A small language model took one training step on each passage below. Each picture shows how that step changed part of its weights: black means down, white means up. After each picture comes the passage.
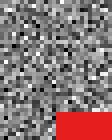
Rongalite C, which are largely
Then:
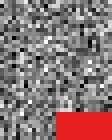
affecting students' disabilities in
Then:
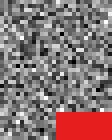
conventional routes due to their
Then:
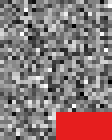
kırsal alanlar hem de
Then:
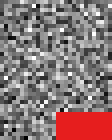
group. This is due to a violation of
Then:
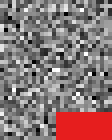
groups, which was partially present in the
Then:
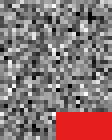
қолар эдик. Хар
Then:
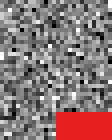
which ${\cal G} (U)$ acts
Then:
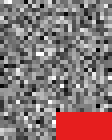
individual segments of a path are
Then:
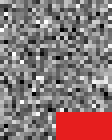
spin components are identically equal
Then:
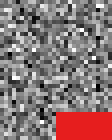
основі принципів
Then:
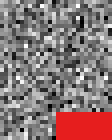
or using smartphones for data
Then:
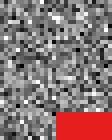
be added the undoubtedly
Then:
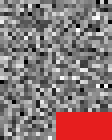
both groups in both groups Groups
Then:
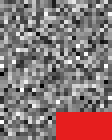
and the following damage propagation to
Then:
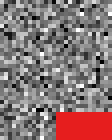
pathogenic mutations in
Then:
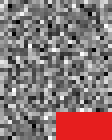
a stale transaction in a block occurs
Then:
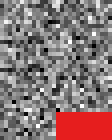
number of sliceable sites in each
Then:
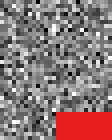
E}$, which is much smaller than the
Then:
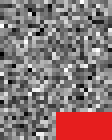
мобілізації волі
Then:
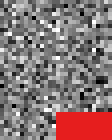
external fields unless these are
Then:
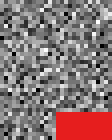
Baron 2006; Korista
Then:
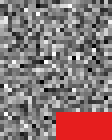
raison, ou quelle
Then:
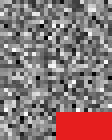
muhim ahamiyatga
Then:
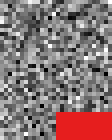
the effects of quantum statistics.
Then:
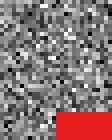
into the environment. A very small
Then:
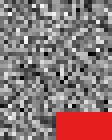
va suv xo'jaliklari,
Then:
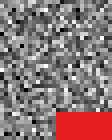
at 400 °C sintering temperature
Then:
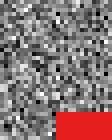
of India Initiatives: 1.
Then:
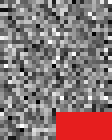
до цього дня».
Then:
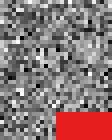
the scattering amplitude, see
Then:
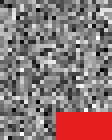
surveys show (Zuckerman,
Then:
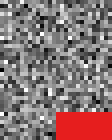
інтермітуюча /
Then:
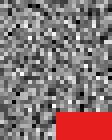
is needed, because the radio
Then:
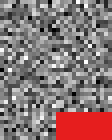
studied for the $J/\psi$
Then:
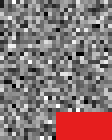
mehnat shartnomasini
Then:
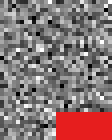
benefits of blended learning design
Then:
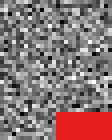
probabilities (red colour plot in
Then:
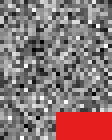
of traditional face-to-face
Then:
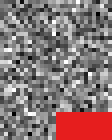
of at least 10 enzymes. We
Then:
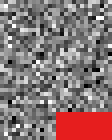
location. How to retrieve data
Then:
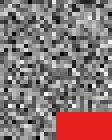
the dependence of the results on this parameter.
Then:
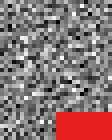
Sci. and Appl.*, 4,
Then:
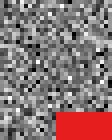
= 2 r_0$ remains finite
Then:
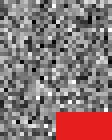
an increased side-lobe level.
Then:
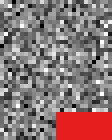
doimiy ravishda respublika
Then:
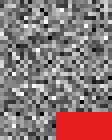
systematics is the zero point
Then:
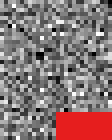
Not appl ^c Data are given
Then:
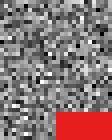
on a machine (quad core
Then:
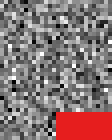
et al. (2024) was relatively
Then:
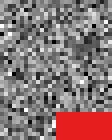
it encouraged people to
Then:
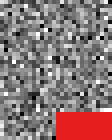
muallifning uslubini va
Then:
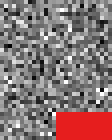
“ But what he was concerned
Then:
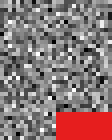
³Kenedy Greyson
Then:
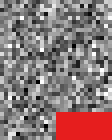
sequence (x_m) is
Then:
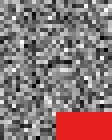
CAP, and well-designed
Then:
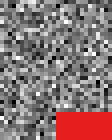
the European and Developing
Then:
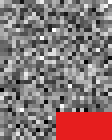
bendahara yang tidak
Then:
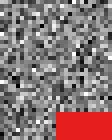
muassasasi, pedagog va
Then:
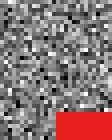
with University of Tehran,
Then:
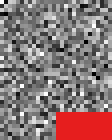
Z cross section ratio is obtained in
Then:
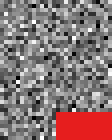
$B_t$, head length
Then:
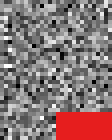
*T. vogelii*,
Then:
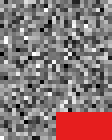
Piclo. Backup power is
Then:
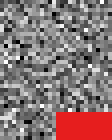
and basis sets. While
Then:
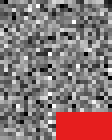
disk, until the CSM
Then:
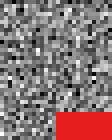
is a complex ecosystem consisting of
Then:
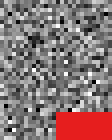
m. \end{equation} With small
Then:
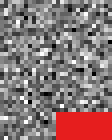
lawyer. This factor implies
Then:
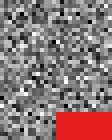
^{19}F MRI potential of the
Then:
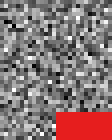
Indonesia. This study will also
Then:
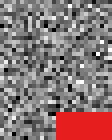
etária revela como as
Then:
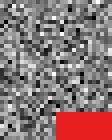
обеих гемисфер,
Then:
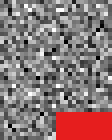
На настоящий
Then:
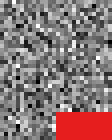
386 Economic Impact
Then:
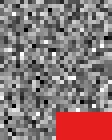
ma, que ara 't
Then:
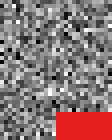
data. All XQ-100
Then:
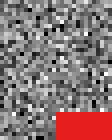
exploitation, such as areas
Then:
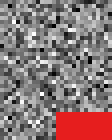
the test solution to stabilise the pH
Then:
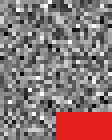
by the National Council of
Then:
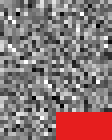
plugged. Analysis of the
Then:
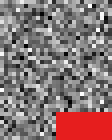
of the detector. First, we
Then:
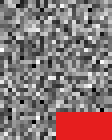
the pure pseudospectrum
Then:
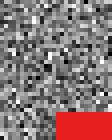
Impedance spectra of a pure
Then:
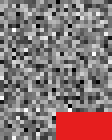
(Mana, Abdulla
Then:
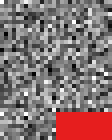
defined as an estimation for the end
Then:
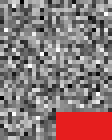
свободный радикал,
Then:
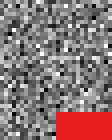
davr ma‘naviy
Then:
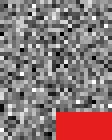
The present report gives a detailed
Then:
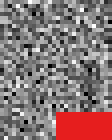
a 95% level of probability. The
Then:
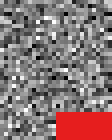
demonstrated excellent agreement
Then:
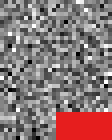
O-RU interconnect over open
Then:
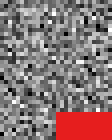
Abel et al. [2]. An
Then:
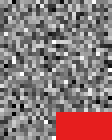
com eficiência e de forma
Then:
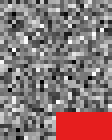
Suvanov B.U.,
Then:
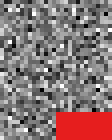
pada bayi harus sudah
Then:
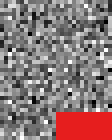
т бульб збирають
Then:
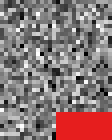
diversos recursos que podem
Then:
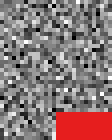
were higher for active compound. Only
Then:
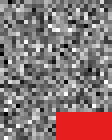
in a MM interferometer, the
